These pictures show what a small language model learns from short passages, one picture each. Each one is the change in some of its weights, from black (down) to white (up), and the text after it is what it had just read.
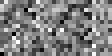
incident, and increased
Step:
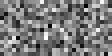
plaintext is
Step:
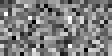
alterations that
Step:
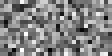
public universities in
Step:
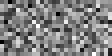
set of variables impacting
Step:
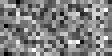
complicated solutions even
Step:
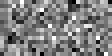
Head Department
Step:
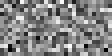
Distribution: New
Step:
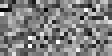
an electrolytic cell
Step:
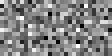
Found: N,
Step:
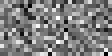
could be described as being
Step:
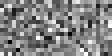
Ogun State,
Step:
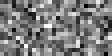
of controlling more than
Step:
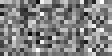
method for multiple measurement
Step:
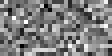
of alginate
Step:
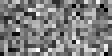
which are surrounded
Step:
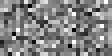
system of economic relations that
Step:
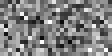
both countries, which
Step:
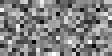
developed countries of the
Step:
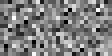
50° bevel
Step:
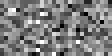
spot and made him
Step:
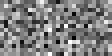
improvements are in line
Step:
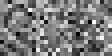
fit and the intercept
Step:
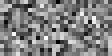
natural settings
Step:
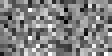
yeast strains
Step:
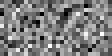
free crystalline
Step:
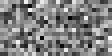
system supplying the distribution
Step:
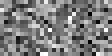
final draft of
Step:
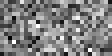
this study adds to
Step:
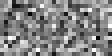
common surgical
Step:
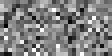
school. The study
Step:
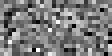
right side shows the corresponding
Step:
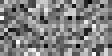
explained in terms of
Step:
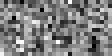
do not necessarily develop
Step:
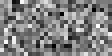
Research and Ethics
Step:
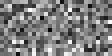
a linear combination of
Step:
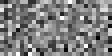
by Marcia
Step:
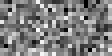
\text{ or }
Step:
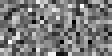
strength values compared to the
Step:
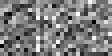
spacetime coordinates
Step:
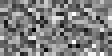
case described in the
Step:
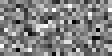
were compared with independent groups
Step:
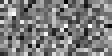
- is one of the
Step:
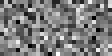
it could be concluded
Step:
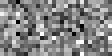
such as tone duration
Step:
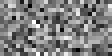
not only amongst local
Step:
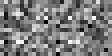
will understand a set of
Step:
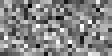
has gained considerable
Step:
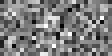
determine T_g of
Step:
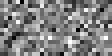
compounded concentrate
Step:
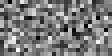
2: technical specifications
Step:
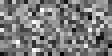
the disseminated
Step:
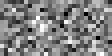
treatment in men with
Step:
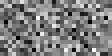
this task, it has
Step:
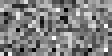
new social forms.18
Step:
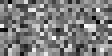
as rapid
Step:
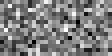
in local and international
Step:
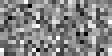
paper describes the design
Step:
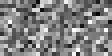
method of isolation
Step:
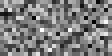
4. Letters
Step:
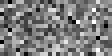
years. "I have
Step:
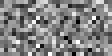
implementation details of our
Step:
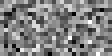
crus 2.
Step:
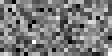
converts the RF
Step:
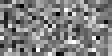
their claim to the
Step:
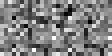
respectful of all
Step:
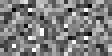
input image using a
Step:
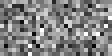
this promoting effect of
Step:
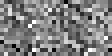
the completeness of
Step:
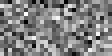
the timing of
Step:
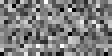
Every person who
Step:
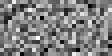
a great effect on the
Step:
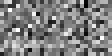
also undesirable
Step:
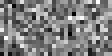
the Statistical
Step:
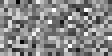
an early age, people
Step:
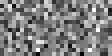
Not applicable.
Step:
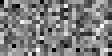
by cryogels
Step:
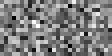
that might otherwise
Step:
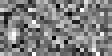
higher TPR
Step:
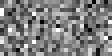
commercial banks also
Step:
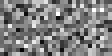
gathering reliability
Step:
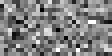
Enhance Tribological
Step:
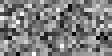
continued until termination
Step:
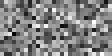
was found that in 2020
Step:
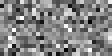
No author has received
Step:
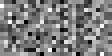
by the opposing
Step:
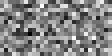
data and material collection,
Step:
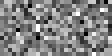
has been incorporated
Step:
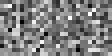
on leaf using
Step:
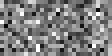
unease with
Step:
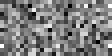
of learners'
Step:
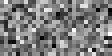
integrating various findings from
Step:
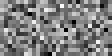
utilize the features and
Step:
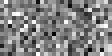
of the study is to
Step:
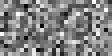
damage progression; design
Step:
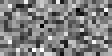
ecological niche
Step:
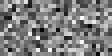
: Visualization
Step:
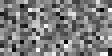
to the number of
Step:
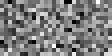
the results of the data
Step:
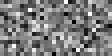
to be much higher
